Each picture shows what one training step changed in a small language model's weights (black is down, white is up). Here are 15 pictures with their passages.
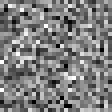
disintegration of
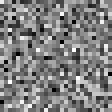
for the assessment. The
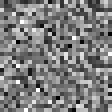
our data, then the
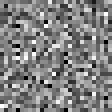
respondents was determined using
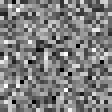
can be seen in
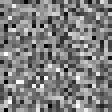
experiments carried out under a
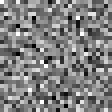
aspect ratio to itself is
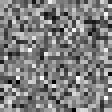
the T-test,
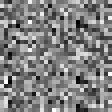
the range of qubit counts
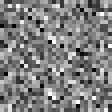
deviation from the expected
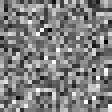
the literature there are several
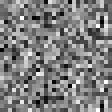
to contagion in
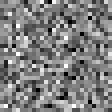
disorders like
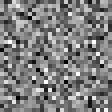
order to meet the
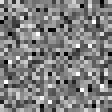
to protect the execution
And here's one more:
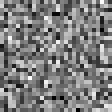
the syndrome
